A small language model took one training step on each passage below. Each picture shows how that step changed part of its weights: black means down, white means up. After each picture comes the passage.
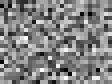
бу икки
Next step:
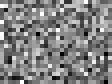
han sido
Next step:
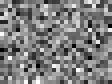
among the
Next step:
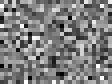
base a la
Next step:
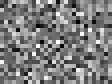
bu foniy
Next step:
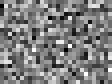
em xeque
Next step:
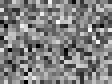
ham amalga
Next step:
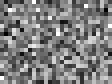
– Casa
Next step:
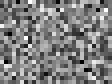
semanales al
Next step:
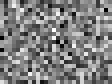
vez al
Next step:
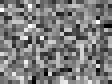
les organisations
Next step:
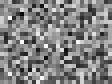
convertir en
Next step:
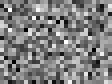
e oferece
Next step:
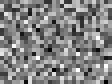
la formación
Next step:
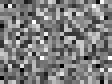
el uso
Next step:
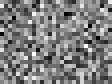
role by
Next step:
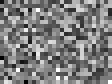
cultura y de
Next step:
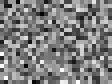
las personas
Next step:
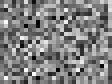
como: -
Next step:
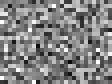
— это
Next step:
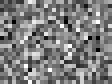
em si que
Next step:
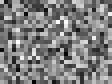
of natural
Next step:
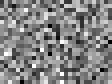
в воде
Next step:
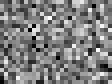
in both
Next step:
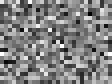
качеств и
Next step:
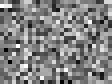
ao volume
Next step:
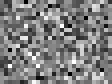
e suas
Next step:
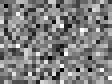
man etilgan
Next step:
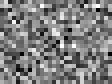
the research
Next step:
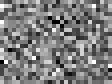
vital de
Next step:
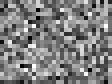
hal ini
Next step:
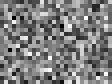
e, em
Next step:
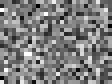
K. and
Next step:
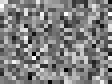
intelectual de
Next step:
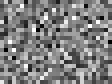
método de
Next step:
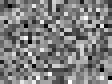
no entanto,
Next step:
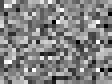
з іншої
